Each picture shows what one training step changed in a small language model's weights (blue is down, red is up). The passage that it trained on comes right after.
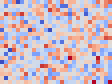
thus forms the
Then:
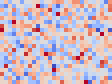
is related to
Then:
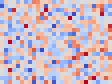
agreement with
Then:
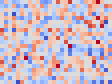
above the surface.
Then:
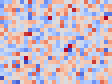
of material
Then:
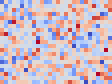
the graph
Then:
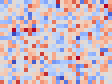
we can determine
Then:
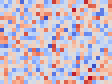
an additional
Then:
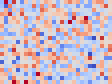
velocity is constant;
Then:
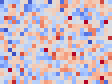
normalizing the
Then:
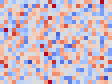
wide range of
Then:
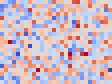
to obtain information
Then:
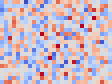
$\Delta T
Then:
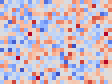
the following, we
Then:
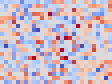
a topological
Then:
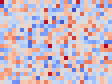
of whether
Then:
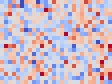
As a result,
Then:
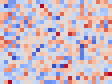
numerical simulations
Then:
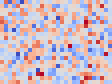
evolution. Since
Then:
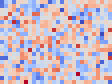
falling within
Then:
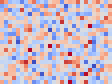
between data and
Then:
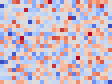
event generator
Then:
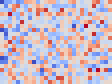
works the
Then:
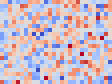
and $\gamma$
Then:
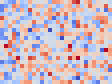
to determining
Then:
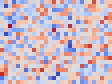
classical background
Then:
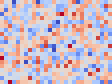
much like
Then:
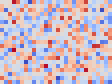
the Glasser
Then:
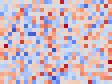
mark regions
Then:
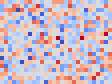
used because the
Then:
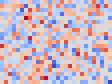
to fight
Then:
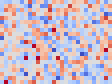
of Au +
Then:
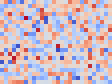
transverse component
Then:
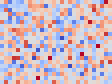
simple expression
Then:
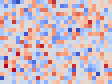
low value of
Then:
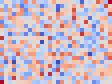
duration is important
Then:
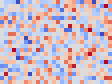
2, it is
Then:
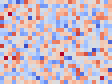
will be important to
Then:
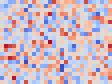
as a function of
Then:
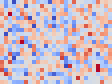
real experiments
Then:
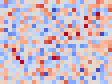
results in an
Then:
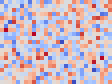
the distribution function,
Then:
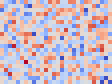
be explained
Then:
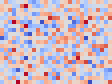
be semantically
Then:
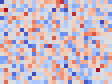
complex fetal
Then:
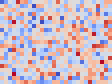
the initial infall
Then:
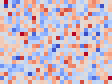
system, and
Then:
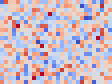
\quad m =
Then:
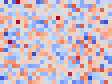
simulations predict.
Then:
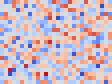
in an online
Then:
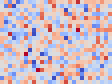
moments into an
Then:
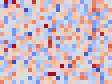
number density not mass
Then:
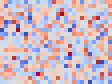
two parameters were obtained
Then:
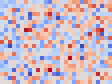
in the analysis,
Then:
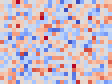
a noticeable
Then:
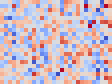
positive and one
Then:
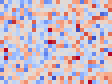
the spatial
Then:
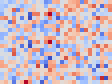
in the presence
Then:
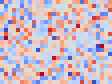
the increase of
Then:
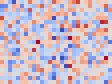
to efficiently
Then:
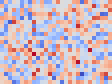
the sums in
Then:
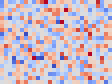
formation. It
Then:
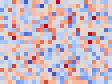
$. Then
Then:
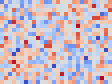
the proposed
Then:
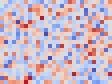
also far above
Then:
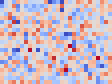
without loosing
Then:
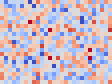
indicates that it
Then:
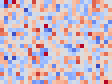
number corresponding to
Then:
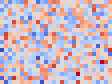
``which of
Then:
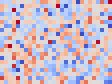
\item The
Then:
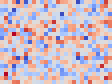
set 0,
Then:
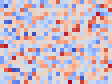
this information back to
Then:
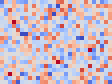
%% The
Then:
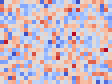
at widely
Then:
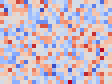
baseline results
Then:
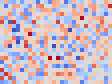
three methods:
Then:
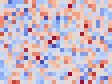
large $\delta$,
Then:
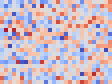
these quantities
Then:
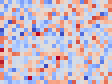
the outcomes
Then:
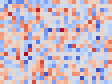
have presented an
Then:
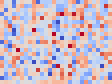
much smaller
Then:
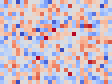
shock. As
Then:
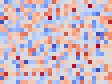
and of an
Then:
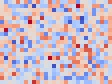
potential indicates that
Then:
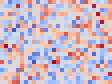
unlike the
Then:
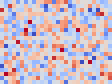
axes of
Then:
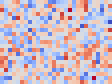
all the former
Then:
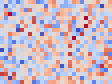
channel, the
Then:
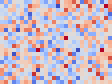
we require
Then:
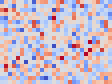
additional test for
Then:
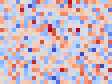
mold. The
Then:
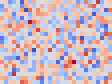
that they become
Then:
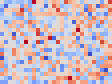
which is the
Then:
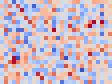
spatial scale
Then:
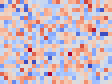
for complex decision
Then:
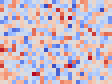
smaller compared
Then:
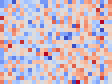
deviations due
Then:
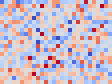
{\bf Solution
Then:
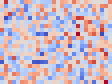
effective change in
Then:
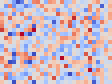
spectra generated with
